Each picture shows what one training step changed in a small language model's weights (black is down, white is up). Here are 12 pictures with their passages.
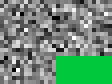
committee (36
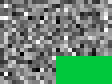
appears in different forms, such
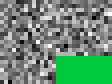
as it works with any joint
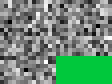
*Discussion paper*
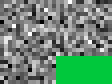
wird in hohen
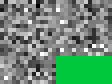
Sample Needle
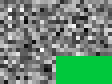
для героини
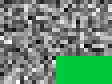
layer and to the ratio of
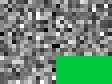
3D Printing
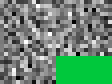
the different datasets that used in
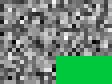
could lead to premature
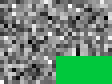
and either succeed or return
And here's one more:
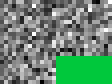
material should be porous enough
